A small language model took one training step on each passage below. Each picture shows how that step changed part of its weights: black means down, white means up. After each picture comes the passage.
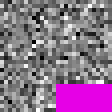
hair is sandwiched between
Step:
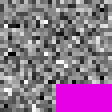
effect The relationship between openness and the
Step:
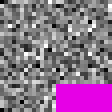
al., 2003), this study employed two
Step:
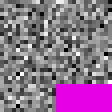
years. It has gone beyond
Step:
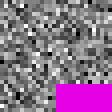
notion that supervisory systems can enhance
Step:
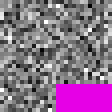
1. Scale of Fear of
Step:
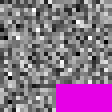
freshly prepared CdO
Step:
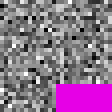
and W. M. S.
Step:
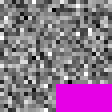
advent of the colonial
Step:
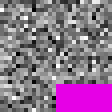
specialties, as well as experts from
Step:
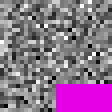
Inc. – Philippines Julia
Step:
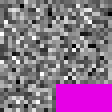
was teacher-centered, however in the
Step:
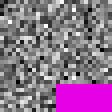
symptoms. This relatively recent approach
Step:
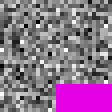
method for visualizing similarities between
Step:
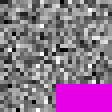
All in all, it is important to
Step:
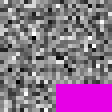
Deradicalization Studies,
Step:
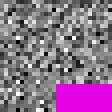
discriminant validity were investigated.
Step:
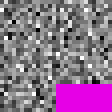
annual workshop was held at
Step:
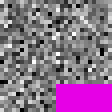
business objectives The project should have a clear
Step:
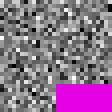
used [17]. These can be:
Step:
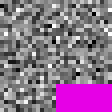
by 2030. One of the rising
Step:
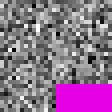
contributes to more environmental problems like
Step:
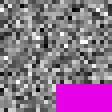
finished, the researchers will collect the
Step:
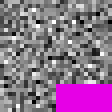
(MMDB) Target
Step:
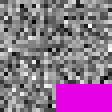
the operational lever that transforms
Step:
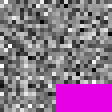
improper node consideration during
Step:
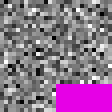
| Khaing Khaing
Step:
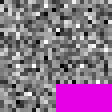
hayotga tatbiq
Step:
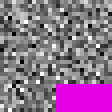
the service (real financial or
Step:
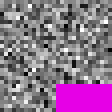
draw scholarly attention to the
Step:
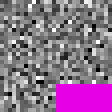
becomes not only a spiritual
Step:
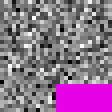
action (Engeström
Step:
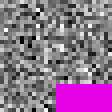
admissions over six months period was
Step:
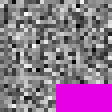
impact samples using the QIDI Q1
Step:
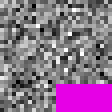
to learn more about specific WP
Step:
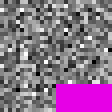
conditions. It gives characteristic
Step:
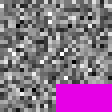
needs to take into confidence other countries and
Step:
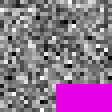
pathology and the possibility of this method
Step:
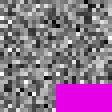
remained high in the country.
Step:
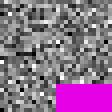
between the two surfaces extends
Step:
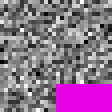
the proposed and conventional distance estimators.
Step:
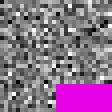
problems with and benefits of ammonia and
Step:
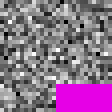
Development Report, Planning
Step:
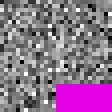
makes possible to develop online collaborative activities
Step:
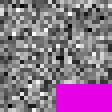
to monitor the artifacts that might
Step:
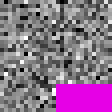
will instruct the participants on the flow and
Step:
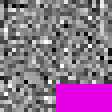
itself from other modalities and can be
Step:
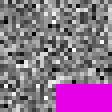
into another 100 mL volumetric
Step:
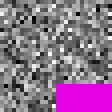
of Computer and System Sciences*,
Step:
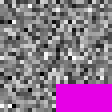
substrate and the substrate is
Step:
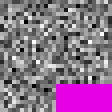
groenlandica*) and
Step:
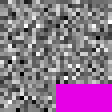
between finance and participation of academic staff in
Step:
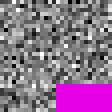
for engaging in CSR communication and
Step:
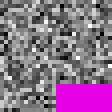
Linert, Institute of Applied
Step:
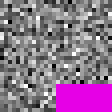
a sustainable environment, oversees these
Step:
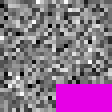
onset of symptoms. A
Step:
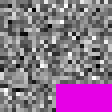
Activity Table 2 Frequencies of
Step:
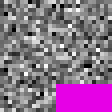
WM, Schreckenberger
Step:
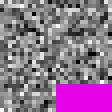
(Figure 1), enabling rapid
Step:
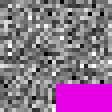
it is possible that the result obtained from the
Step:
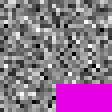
absence of two antigens (A
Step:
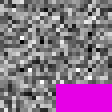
BSC enhances accountability and
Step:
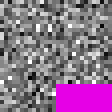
fast model for sign language recognition.
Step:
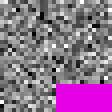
so that the information management on traffic controller
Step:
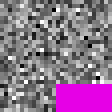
as one of many factors that contribute to
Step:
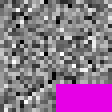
the open science initiative(s) you
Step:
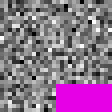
in which the AUSF verifies
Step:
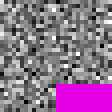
- M: With support or collaboration from
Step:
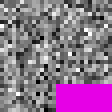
processed in a manner that ensures
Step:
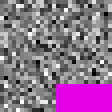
indicated cyclooxygenase
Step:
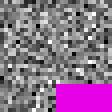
adding the first estimate for the
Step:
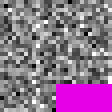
Wang et al., 2023). Digital
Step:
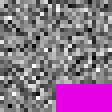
anxiety and help to maintain
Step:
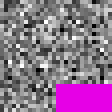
not the case with Zoom, where
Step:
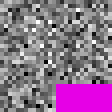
other policies—pointing policymakers
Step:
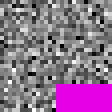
to a limited degree up to now. In
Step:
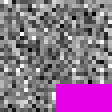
be disrupted in dogs with
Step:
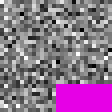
± SD Percentage (%)
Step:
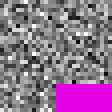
ROC curve) values above
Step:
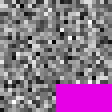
K, Adamzik M.
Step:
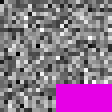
organizations, such as groups, associations,
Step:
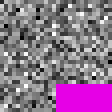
Numerous international investigations have
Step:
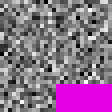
teacher education forming a comprehensive training system and
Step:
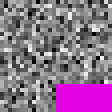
and therefore consume “fast food”
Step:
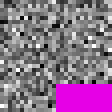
inform the broader scientific community and key policy
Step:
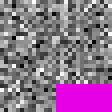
at 1.2 bar. After
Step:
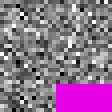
and/or implementing assumptions of
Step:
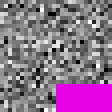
were compared with Proportion Method
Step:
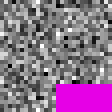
and [6], have not been completely
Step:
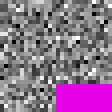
as cut-off value of both
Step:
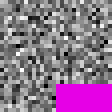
Abstract Quality assurance has
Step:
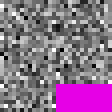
The Flipped Classroom
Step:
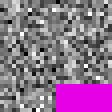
that LLMs match or
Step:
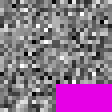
order to answer the research questions, we
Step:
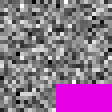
a zero-mean prior on f
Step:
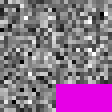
may improve other health problems that lead to
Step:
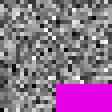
planning, supporting, and engaging
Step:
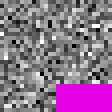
basis * #<closure 1
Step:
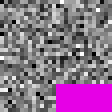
this kind of research are the need to
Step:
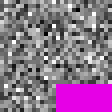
closely connected with the objective determination
